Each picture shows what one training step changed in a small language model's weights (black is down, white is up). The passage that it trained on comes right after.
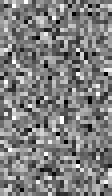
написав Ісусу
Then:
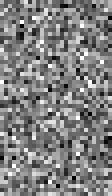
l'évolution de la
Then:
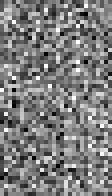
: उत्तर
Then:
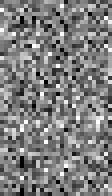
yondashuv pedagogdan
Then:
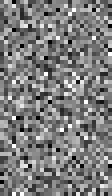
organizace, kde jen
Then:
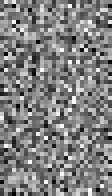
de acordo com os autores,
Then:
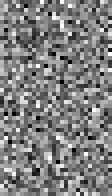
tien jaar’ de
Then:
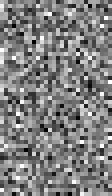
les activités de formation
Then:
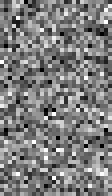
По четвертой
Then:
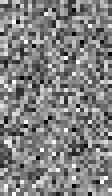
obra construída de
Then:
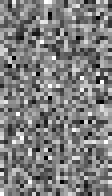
un papel crucial en la
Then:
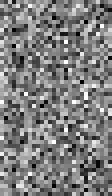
fractures), with an
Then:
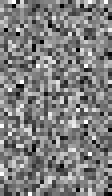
A maior motivação para
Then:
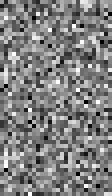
(páginas 9 e
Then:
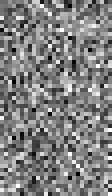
para as siderúrgicas
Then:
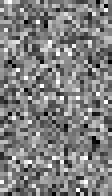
вони будуть
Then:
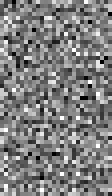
asupra naturii.
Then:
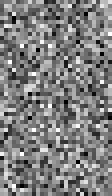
земельного права,
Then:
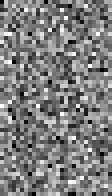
ребенка [29,
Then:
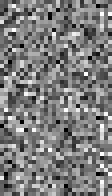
Y. 3. Definisi
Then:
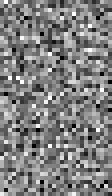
perluasan makna
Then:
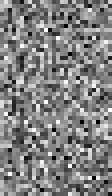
Russian] 10.
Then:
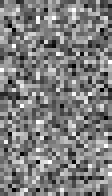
та організаціях
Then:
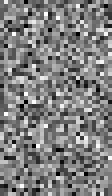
mais aussi d'identifier
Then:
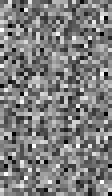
ва технологиялар,
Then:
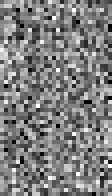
atenção básica no
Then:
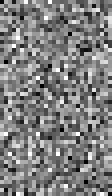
депутатам мер
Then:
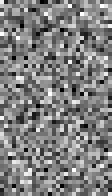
studying economic
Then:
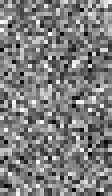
рекомендацій щодо
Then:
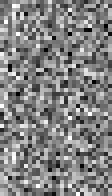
shakliga o‘tish,
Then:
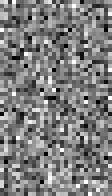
Gyotening quyidagi
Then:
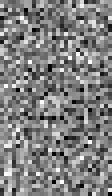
concepto de Mito,
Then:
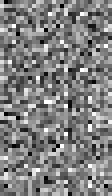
животноводства и
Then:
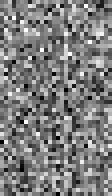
и заканчивая
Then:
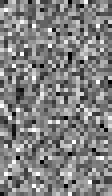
la Educación*, 22-23
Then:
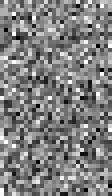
nomli maqolasida
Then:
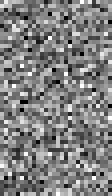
talablar bajarilsa,
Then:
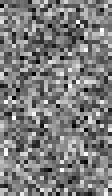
o nuevamente un enorme
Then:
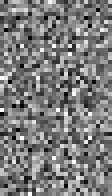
регионов России.
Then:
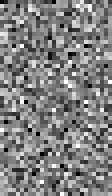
i formirovaniye
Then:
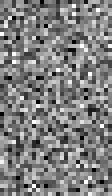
cu diftongul.
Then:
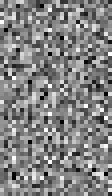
الوقت الذي
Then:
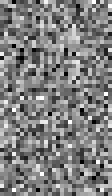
Bu o'rinda
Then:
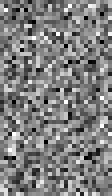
el hidróxido de
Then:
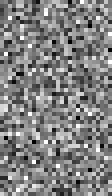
talabalarining mustaqil
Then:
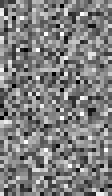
же не могут в
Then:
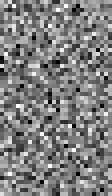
ini tergambar saat
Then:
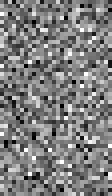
aniqlik bilan bajarish
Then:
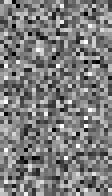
telekanallari o'z
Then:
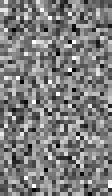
u yordamida ta'lim
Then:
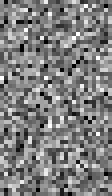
aralashmaning qisqarishi
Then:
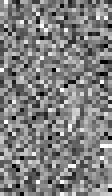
meseleyi daha umumi
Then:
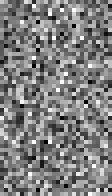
arte medio*. Gustavo
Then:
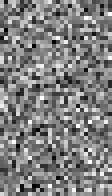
materials based on
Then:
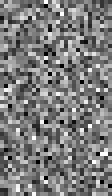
Науч. рук.
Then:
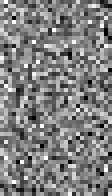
bilim ko'nikmalarini
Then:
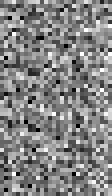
luas, disertai
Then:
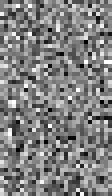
ortib ketadi. Va
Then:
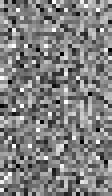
серый сектора
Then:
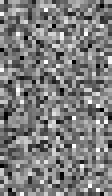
і свідому відмову
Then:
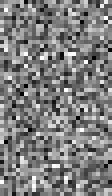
и той же партии
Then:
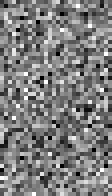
turlari Olingan natija
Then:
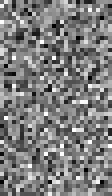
un conocimiento limitado
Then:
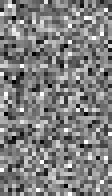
qarorlar qabul
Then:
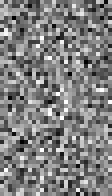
Luriya; L.S.
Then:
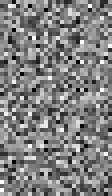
davlatida ishlab
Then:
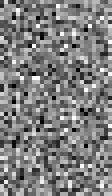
dandy. Perubahan
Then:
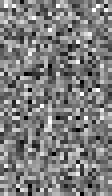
PMI (Purchasing
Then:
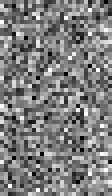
construcción integrada en la
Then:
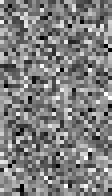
с планировщиком
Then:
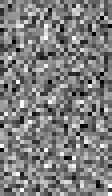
conhecer uma nova
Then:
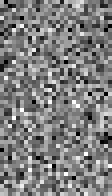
in neoplasms of the
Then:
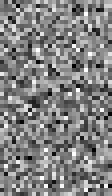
reizen. Deze afstand
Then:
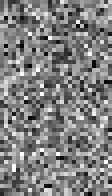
so'mga, hisobot
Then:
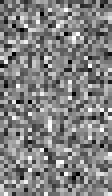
is in tegenstelling
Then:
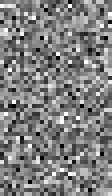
se sustentó legalmente en
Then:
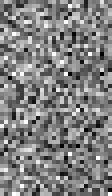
Vertucci por lo que hay
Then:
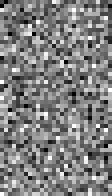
та отримувати професійну
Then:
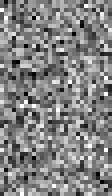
longe de distrair do
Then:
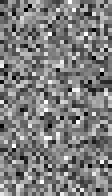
and uncertain when
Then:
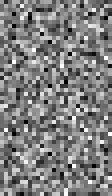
что они изолировали
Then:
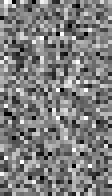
ijtimoiy guruhlar
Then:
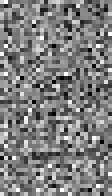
hammomlarda kimlar
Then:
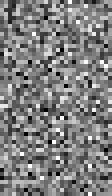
было устранение,
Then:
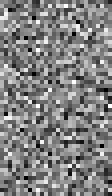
é o responsável pela
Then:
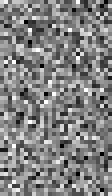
Marconi e Lakatos
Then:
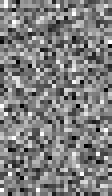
подразумевающего под
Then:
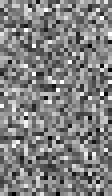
bahwa keterlibatan
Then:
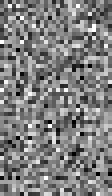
In particular, attention is
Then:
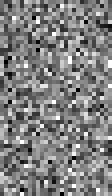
sus parientes y amigos
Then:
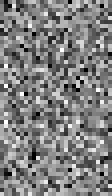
o'z zamonasining
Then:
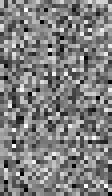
altro verso il quale
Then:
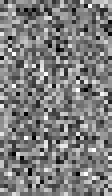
etadi. Xar bir xalq
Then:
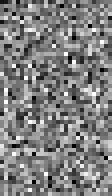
Schmidt*, Hintere
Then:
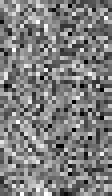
short-term functional
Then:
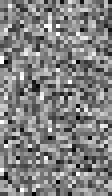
muhitini shakllantirish
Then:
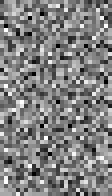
o autor afirmou que:
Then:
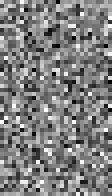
evolución que representa
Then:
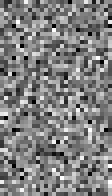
de Raad van Tucht het
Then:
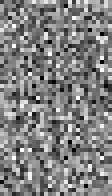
líder tem conhecimento
